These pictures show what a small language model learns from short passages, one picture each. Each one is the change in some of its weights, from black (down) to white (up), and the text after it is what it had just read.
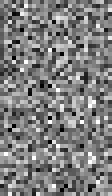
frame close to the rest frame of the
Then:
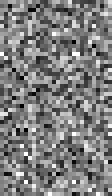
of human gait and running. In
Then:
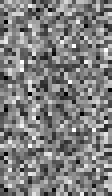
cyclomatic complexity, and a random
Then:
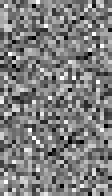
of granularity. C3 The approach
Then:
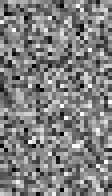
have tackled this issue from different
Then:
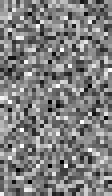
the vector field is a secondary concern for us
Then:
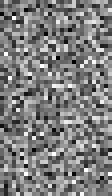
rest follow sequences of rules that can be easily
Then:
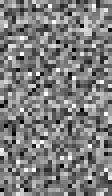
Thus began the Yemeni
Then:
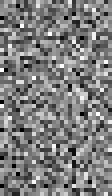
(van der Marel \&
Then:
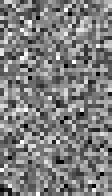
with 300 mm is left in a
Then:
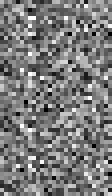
living conditions and better social protection. Moreover,
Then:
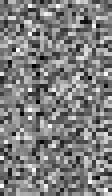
and migration policies in emigration
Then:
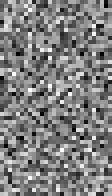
ratio suggest an obscuring torus in
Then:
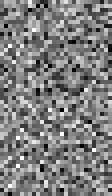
capture and utilisation is a process in which
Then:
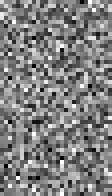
end of the month, Mr.
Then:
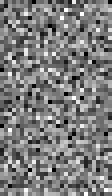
50 years (n = 36). Itching
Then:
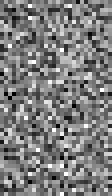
a combined global analysis to constrain leading
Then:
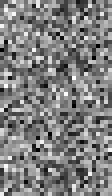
TFC was in methanol
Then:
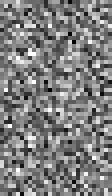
data and used as observation model in
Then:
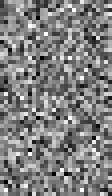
tape rule, and tri-square.
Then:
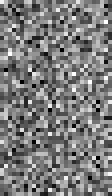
medicinal product with defined specifications.
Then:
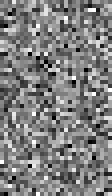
use of synergistic theory postulates
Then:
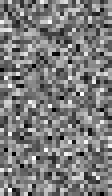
which reinforces the importance of this
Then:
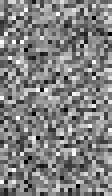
anisopliae* combination are
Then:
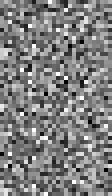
conducted “a research study on web content analysis
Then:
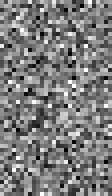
of excess component = $1.0
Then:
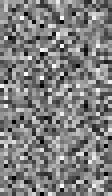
integral is determined in terms of the
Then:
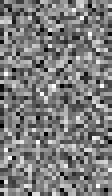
Five milliliters of each extract was
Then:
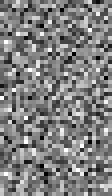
targets $\times$ $4$ prompt
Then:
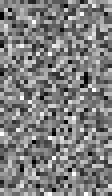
computer connected to the instrument (a common setup
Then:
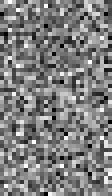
the fuse-string connection exhibits an
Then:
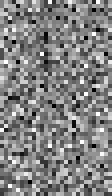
mug (d) Prompt:
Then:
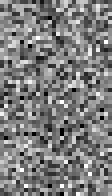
in the case of fine-graining.
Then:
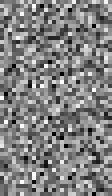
the upper limit of the flux densities. }
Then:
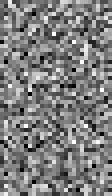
intelligent traffic management and promoting green
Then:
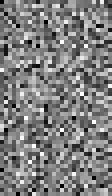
lip balms, Helps reduce
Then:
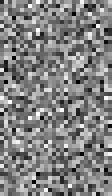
The samples were tested using the Rose
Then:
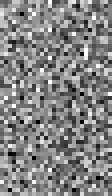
2575 Sand Hill Rd.,
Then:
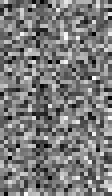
of the disease. Of about 4,000
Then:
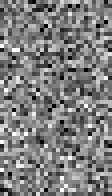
reached its level of stabilization in a
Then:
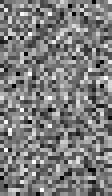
blood gas analyses and electrolyte concentrations were
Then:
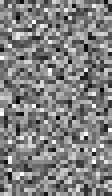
an actor in *À Flor
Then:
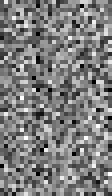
between curved surfaces, such as that in
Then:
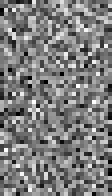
Indigenous children faced challenges in
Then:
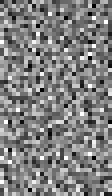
Kabiru Sabo](#) Department
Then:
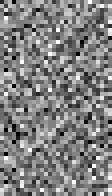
Scanning Electron Microscopy
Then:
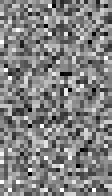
make the following independence assumptions: \newline
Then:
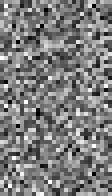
as relevant for both parties. A description
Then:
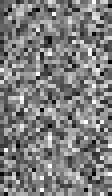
companies will differ due to various factors, the
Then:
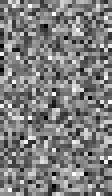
freedom and it was fitted to reproduce
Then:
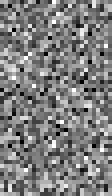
architecture "FACE" to emphasize
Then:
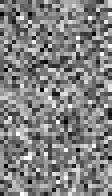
then stopped by addition of 1000 μ
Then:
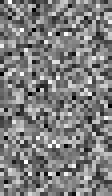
approaches of the sciences and arts provides
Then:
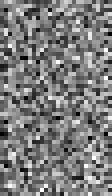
renal diseases, or with a history
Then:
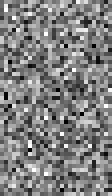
of \ce{CdSe} and
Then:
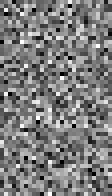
relaxation of previously oriented glass fibers. The
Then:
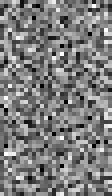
the spatial position through the coupling between the
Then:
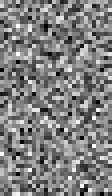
them. Anti-gender
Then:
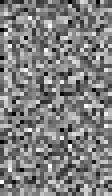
dwarf galaxies follow the same
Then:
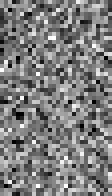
frequently seen symptoms of the disease are
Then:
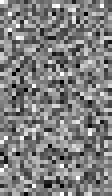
the main reasons for negative transfer in second language
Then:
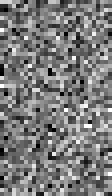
between species. Nevertheless, diverse *in
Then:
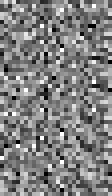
job: the job script
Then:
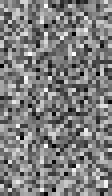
by the MPB-RMSA method,
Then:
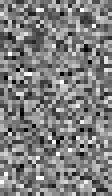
to the diagonal splitting functions are necessarily the same
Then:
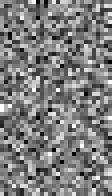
for harmonisation of activities between and across
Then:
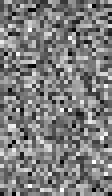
of temperature. The IEBs allowed us
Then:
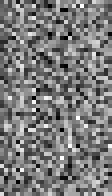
pulse duration tested, we measure its
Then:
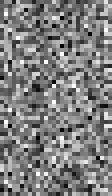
the optical output from our device to a
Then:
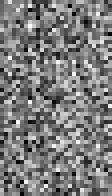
and reflective thinking. This emphasizes
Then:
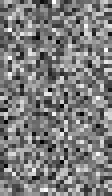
state and the condensate, to reproduce
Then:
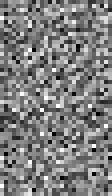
<redacted by scip
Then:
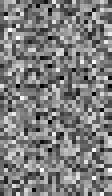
the clinical examination, revealing that the
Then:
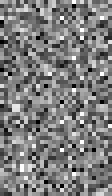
ports. Some load balancers provide
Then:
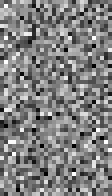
Cmc2$_1$, is made
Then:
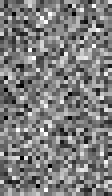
dairy agro-industrial
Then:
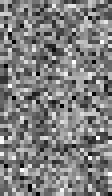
redistribution of iron to,
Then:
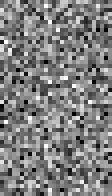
\lesssim \Gamma_0$ therefore
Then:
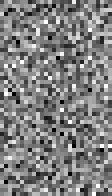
note that the energy density ratio can be very
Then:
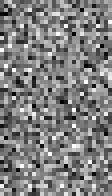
writes at t=0 (we
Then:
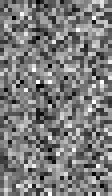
loans, foreign investments reached
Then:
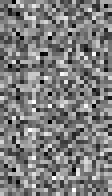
space. The above equilibrium probability distribution
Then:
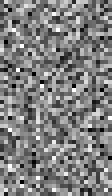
must devise a strategy to make the
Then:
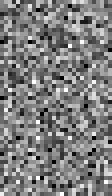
After finishing the feature importance step, the
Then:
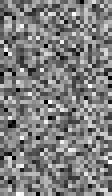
inhibition due to neutral meson fluctuations in
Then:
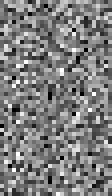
first step in this approach consists of solving the
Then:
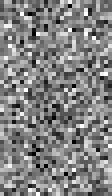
valid method to estimate the transducer's
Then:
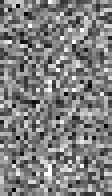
was supported by Russian Science
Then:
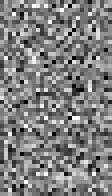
is orthogonal to $\mathbb{F}$
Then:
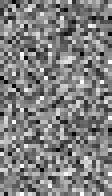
binary collisions ($\sim 960$) in
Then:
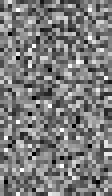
the image. With this final step, we
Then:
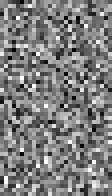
various commercially available multiaxial textile
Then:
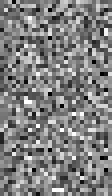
phase space occupancy $\gamma_s$
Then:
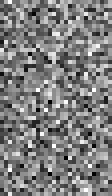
lead to loss of nitrogen and
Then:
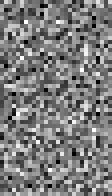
is minimized at $N_t =
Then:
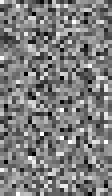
measure the correctness in the classification.
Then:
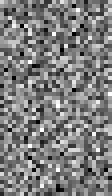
cultural and islamic aspect of water
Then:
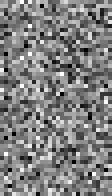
on Machine Learning}, year={2025}
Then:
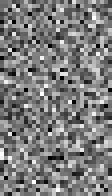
few decades they have had some evaluation metrics
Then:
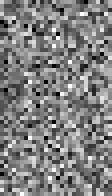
profuse and rapid from lower ratoon
